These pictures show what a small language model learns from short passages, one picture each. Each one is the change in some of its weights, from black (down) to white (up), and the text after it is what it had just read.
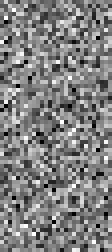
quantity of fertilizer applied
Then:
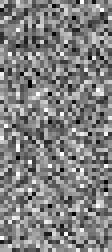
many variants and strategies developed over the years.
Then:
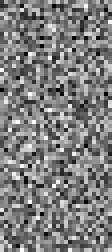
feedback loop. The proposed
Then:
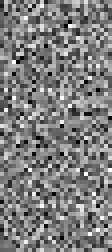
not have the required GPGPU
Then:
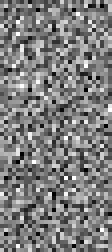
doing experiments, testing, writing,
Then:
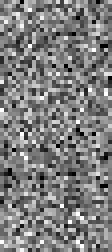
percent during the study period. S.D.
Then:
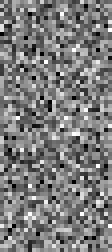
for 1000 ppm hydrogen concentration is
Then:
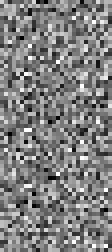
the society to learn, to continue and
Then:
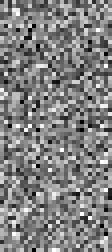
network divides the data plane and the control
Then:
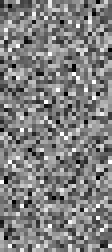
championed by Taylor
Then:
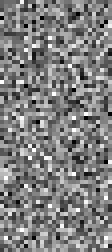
internet, the airwaves are
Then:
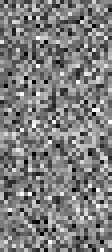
prototype Automated Driving
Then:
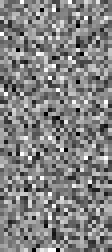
The idea of rural settlers,
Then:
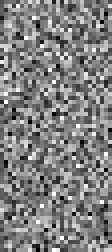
can be neither good or evil.
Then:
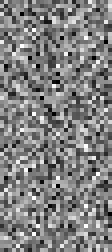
were comparable to those of the control; and then
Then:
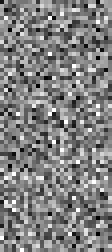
docked with AGO protein,
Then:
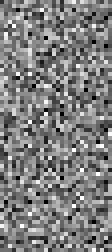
from the effects of atmospheric
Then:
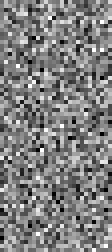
the representations of masculinity and
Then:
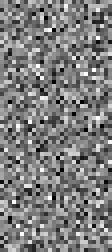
in the Low Scenario.
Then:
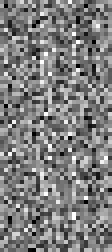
roxithromycin Complex
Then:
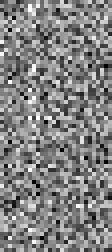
and personal life. However, at the same
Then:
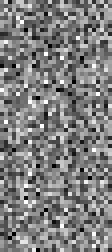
to employees towards the organization -
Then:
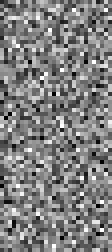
typesetting. Title Figure 1.
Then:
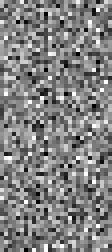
Despite the adequate treatment
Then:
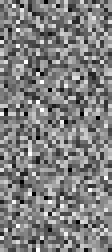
on the heating rates on DSC
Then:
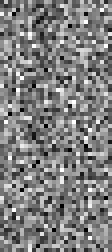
to composite toughness. For many
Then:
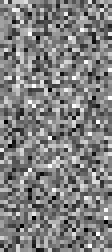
of equation 1 is required, as
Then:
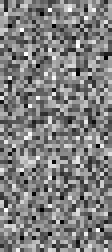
b) N 1s, c) Al
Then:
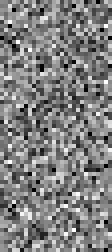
spots in tlc. Cc and
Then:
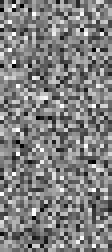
MC-CDMA and channel
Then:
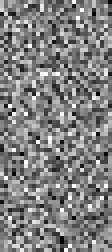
both medical and military settings.
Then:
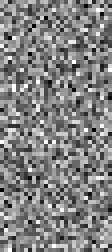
was delivered in July 2024
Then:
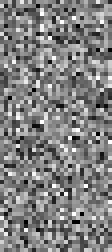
Ranjitha hybrid The
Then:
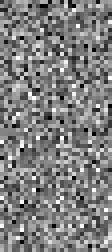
the effects of entry on the pricing of
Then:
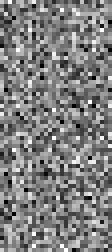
Procedures Technical Documentation
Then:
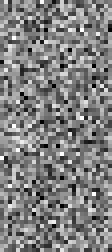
with the data related to the time of supply into
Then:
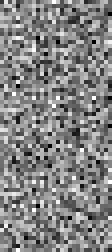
of aspirin. The transport data have
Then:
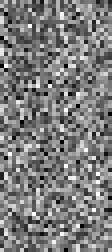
levels in the environment have toxic effects on
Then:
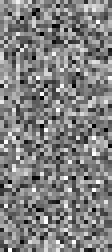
hospital (for the treatment or
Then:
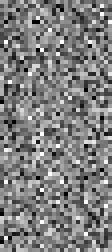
However, this typically means that we only
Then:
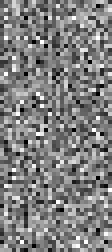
disappeared. Today mainly individual
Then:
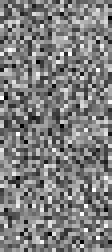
and remembrance; collective
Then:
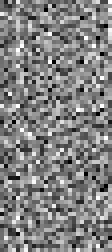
achievements and shortfalls in the
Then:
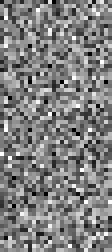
All costs estimations will be performed in
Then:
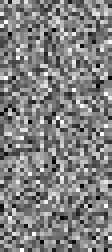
and a universal testing machine
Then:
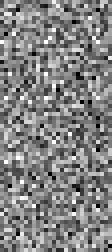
Square Std. Error of
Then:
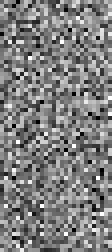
the superior sagittal
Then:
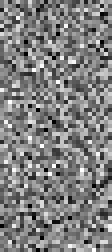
in the workplace, which can mainly be
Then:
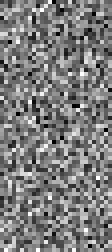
taken: - Further research initiated to understand
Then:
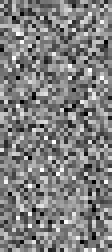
were stored at the aerated condition
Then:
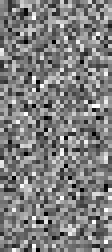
because of the existence of more voids with
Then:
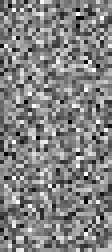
user community. 3. Examining
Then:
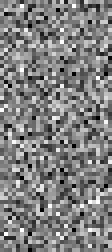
and sense of his self. He has
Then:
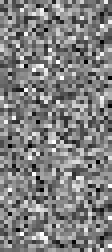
I- Azam Mohammad
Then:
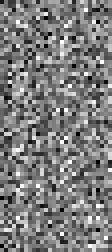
have for human wellbeing, economic growth
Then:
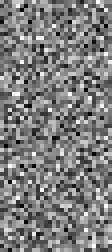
use it, and stalkerware in the
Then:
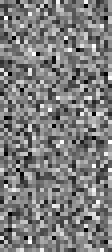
both guilds the highest biomass
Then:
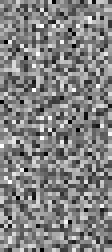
links to life cycle impact assessment
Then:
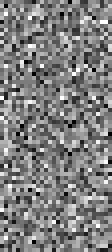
are drawn up mainly by
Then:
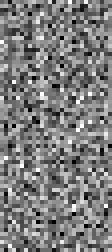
reduce the size of the Riemann
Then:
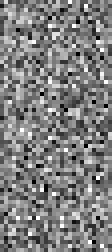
OpenTURNS to define
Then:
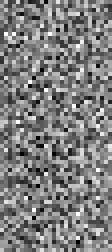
HDPE and HAPEX™
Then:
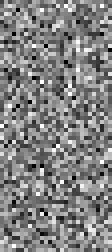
article title: Enriching
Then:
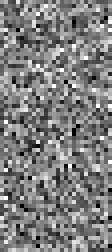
soort hybride mengvorm
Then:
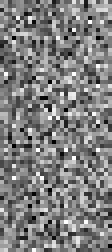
as reported earlier indicating the presence
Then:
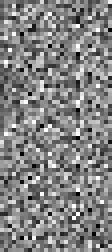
DSP analysis and MIDI output.
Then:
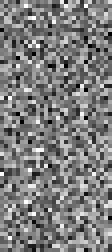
are still significant challenges that need to be addressed
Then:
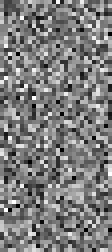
and the weight reduction rate of 30% or
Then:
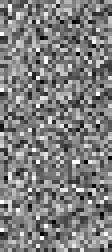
Sci. Mansoura. Univ.,
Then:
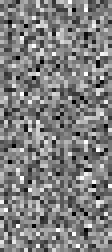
This paper examines the Brazilian higher
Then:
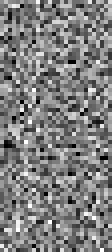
total valid respondents. A percentage of
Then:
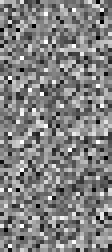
Credits: Kharkiv Zero
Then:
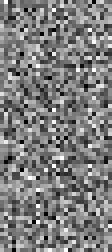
beneficial. This paper is intended to help
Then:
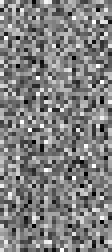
Boswellia and Commiphora
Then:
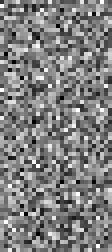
considerable security risk. Accordingly,
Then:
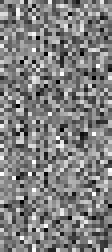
in public spaces reducing the importance of
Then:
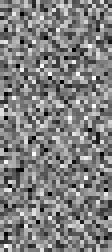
fields, and 4 Small and
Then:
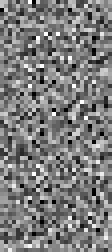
rate has a relationship with the country stock
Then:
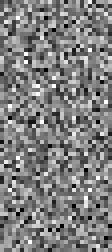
for the isolated positive maximal
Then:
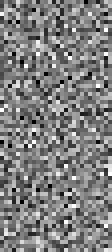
and predicts accounting practices as
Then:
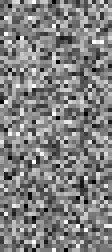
case is not considered as Kufr but the
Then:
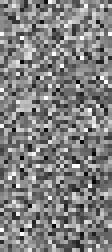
Software. All authors have read
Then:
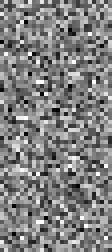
a study involving a sample of 60
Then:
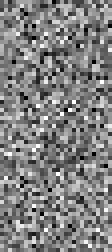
related to the lives and civil
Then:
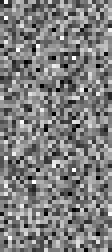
applied in order to eliminate the
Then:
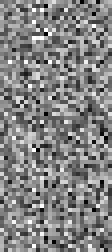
the Responses of the Research
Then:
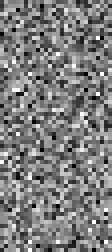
ways. Very often, these understandings
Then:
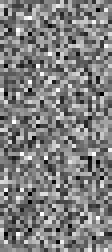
al., 2016). An independent
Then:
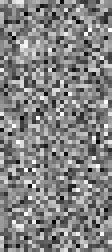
more specifics about the goals of the team
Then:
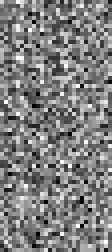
the most effective in inhibiting the growth of the
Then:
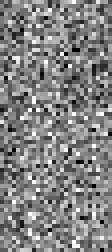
Avoidance. WhatsApp is
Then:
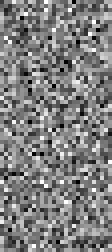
dopaminergic cell viability was
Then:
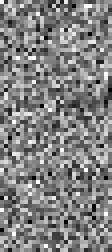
this through an example of an email sent by
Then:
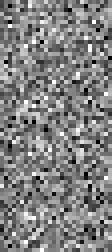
Test (Push-ups,
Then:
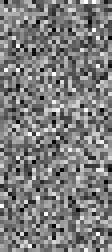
as the dot product operator.
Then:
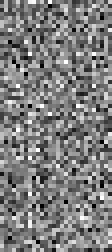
environments. Additionally, the properties
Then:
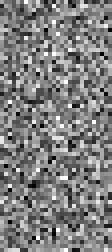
heat flux density is less than
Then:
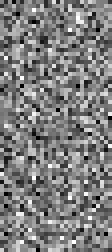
required. Q_1 and Q_2 power
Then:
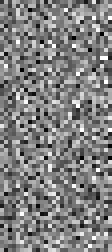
RIs and networks operating in the
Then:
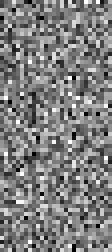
only a minority of companies want
